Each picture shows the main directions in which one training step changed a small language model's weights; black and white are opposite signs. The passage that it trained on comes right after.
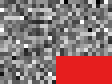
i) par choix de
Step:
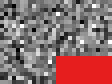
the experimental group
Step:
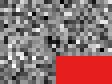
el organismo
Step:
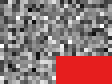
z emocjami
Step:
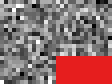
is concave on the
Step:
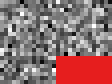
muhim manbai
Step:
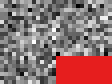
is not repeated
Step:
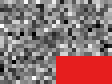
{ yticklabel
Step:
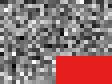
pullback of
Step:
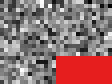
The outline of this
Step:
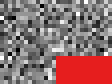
kolonien og
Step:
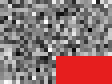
the concepts of
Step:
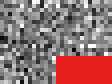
number of consumers.
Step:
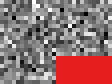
lower bound for
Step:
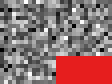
ukrepi v
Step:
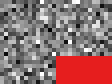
observe the {\it
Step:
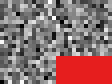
(J)$, such that for
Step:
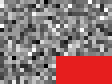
it is not hard to
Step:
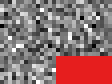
\end{equation*} and
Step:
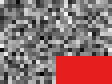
4. Karimov
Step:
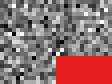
the sleeping
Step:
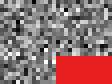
the definition of the
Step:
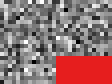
its real-valued
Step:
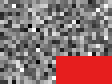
of Learning and
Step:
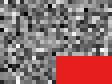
on the evaluation
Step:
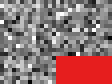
Browsern und
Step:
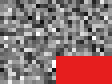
(AVC) é
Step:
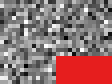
a normal subloop
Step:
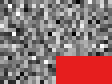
problem consisting of
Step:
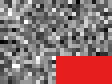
Lugas 93%
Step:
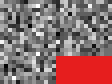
ou esperado como
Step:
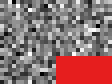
holds when we take
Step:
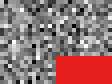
unstable. The following
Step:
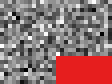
$\mathcal Y$ is a
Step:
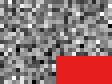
em possibilidades
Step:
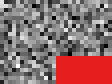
It is clear that
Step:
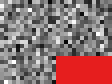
by the argument above
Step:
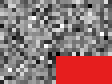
statistical distribution of
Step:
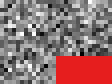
R , \, A(\epsilon
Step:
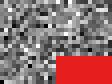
is divisible
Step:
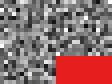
to any commutative
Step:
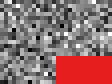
с бобры,
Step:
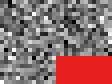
que mesmo em seus
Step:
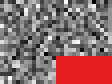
groups and $G$
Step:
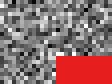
This shows that under the
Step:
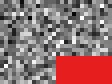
jelas asal
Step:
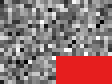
from which the pressure
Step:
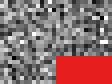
any six-point
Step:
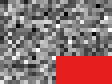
& Callback
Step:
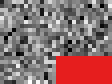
equitable quality and
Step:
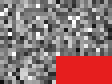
this is just the
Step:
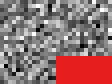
nicht nur
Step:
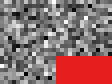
En la fase de
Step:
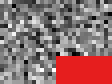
\textbf {Proposition
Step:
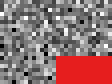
ihtimali de
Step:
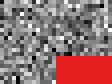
set is contained in the
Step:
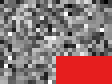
begin this section with the
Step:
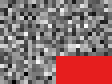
análise de
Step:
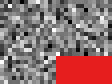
threefolds is
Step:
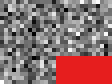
skor yang
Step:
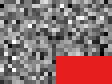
samples with a
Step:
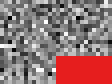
\mathbb R$ with
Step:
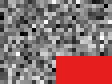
approximated (in
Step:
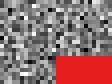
más allá de
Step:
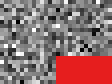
to the first $6$
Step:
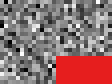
informações acerca dos
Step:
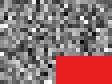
is considered, and
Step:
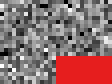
shuning uchun
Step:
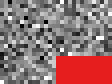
dan partisipasi
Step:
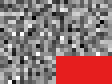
vs red curves
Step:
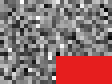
transition probability
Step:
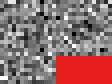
on a certain
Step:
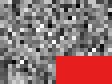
includes 31
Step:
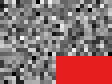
so that the full
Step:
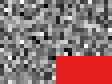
uniqueness of the
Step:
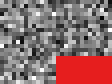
\le C \qquad
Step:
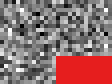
seus sentidos,
